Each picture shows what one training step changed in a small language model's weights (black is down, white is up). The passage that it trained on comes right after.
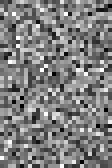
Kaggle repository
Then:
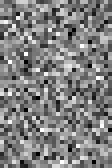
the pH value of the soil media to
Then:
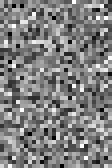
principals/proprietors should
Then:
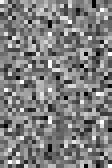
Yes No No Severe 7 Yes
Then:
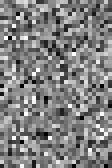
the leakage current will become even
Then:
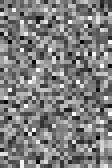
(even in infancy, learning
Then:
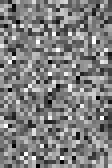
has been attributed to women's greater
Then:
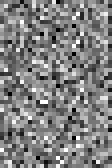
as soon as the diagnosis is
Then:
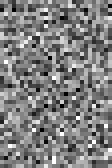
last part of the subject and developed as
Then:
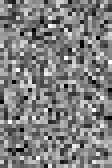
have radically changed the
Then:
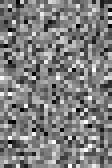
and $\delta_i \times
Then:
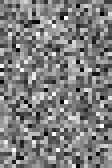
newborns and collapsing
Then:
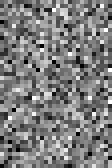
cycles to failure N_f under
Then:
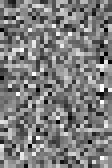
poor stability offered by
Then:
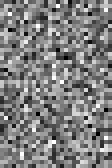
aspect ratio were investigated. The
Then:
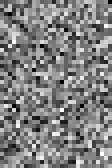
a remarkable class of
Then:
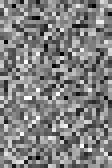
Iran, UAE,
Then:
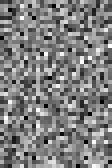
since she is full of knowledge and
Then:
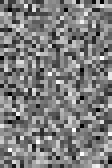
similar to globalization can lead to the
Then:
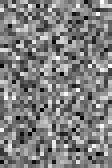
the potential created by the currents
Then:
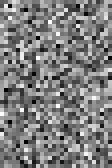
to identify characteristic patterns in spectral
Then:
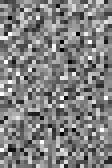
of reliability and validity. The
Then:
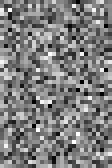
echo state networks with a feature
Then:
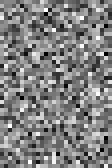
instrument or strategy Comments and previous responses
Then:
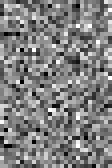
use of potassium
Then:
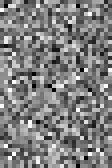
recognition. In connection with
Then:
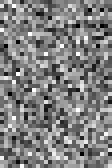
the *Aeolotron*
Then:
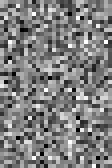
presentation he had no eye
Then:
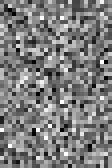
Pr = \frac{\mu
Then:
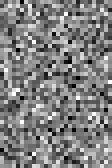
approximately 53.1% had
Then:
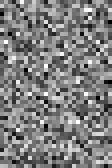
flashed console or used a
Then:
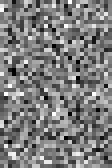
*Aggregata* in
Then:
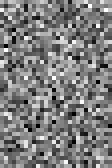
limit of CPU processing power for
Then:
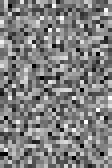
share was reported in September
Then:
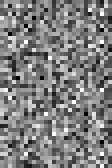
was determined by above three methods. The
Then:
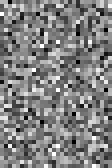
powdered aerial parts
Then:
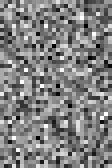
Lorentz boost to the
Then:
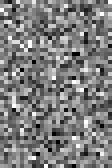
is very sensitive to drought.
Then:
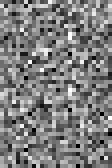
test will be considered along with the
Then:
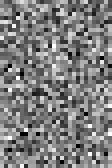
the uncertainty in our measurements and to obtain
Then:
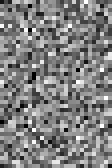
other herbicides treatments and
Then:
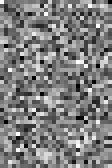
fingerprint characteristics for efficient
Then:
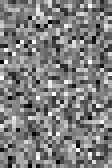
the printed version of the
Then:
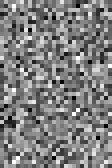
other conventional imaging (CI)
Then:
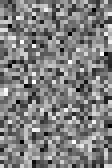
one dimension; meaning that the soil is
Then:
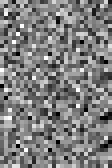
business modelling proficiency.
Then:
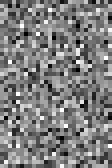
Kerala*. This doctrine
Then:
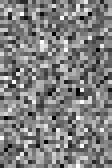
the Epinions dataset) were
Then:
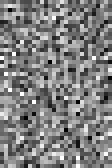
the BLDC motors,
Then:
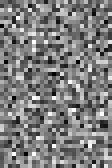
their residential areas, being more
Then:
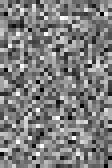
Table S5.1,
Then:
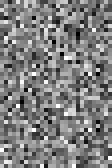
it is dried to obtain
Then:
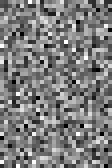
Reporting Standards and the
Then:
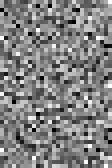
on new reagents for converting
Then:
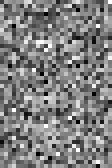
agree completely agree -
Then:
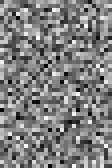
underlining the critical role that can
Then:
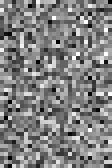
of inserting pedagogical
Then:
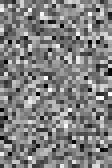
point-like Galactic
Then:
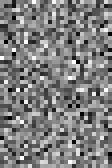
State, Nigeria ⁵Department of
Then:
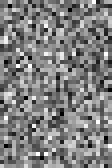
Isadora Reig Online
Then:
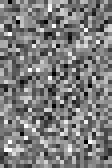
from the experimenter in having to know
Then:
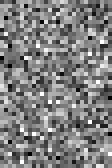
results of such calibration based on
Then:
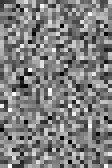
of “in-situ” 14
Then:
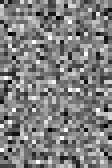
forensic accountants. It
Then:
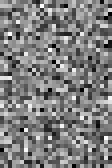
geological applications, which is instead
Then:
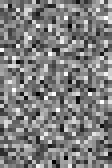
maintaining institutional autonomy,
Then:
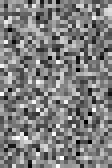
in amount 0.3 % of the
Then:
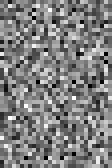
into new technologies that, as
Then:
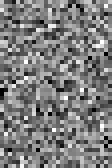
are no longer relevant to the
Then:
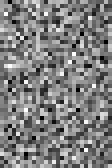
in place so that doses to
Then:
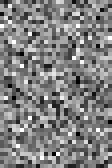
in *T. evansi*
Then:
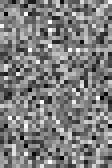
universalizing political discourse
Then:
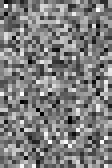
system [1]. The electricity demand
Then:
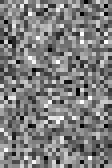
después de que
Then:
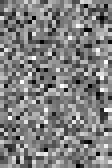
"multiple personality
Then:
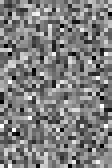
disclose its environmental information, including
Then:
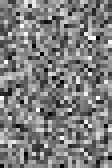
no shows, she visited our
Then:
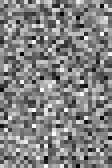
manure. CONCLUSION
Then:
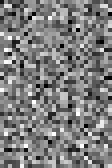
min yielded recoveries of
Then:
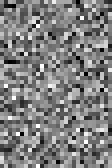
order to fulfill this issue,
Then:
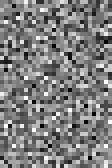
the prosodic dominants
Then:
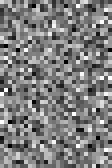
(SPQ-B). The
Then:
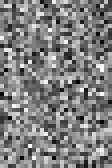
is rapidly increasing in all domains
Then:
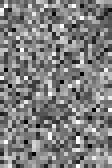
Ukraine), based on
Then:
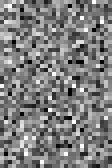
region are probably due to allowed
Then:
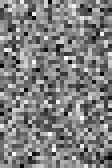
gaze was reserved for
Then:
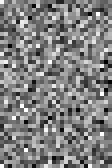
of walls decreases heat
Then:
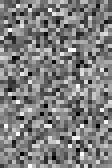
pp. [In Russian]
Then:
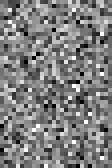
treatment for patients of HCV is
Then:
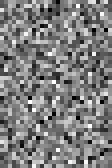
negation of self. Fostering
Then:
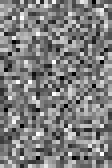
16 model performance by 1.75%
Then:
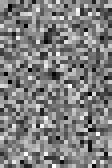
relative relief, soil characteristics,
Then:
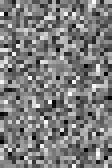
the prevalence of distress and
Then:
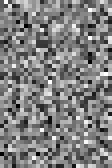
about those who misinterpreted
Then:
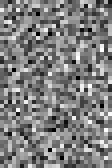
galactoside, whereas
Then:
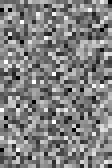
students should embrace is with their
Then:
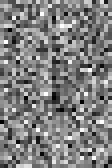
in the four inputs of the algorithm
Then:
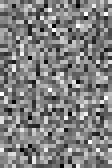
Adverse Events Following
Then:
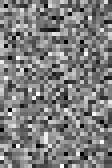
two red arrows in
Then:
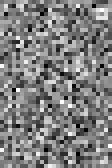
Summary MELTIC
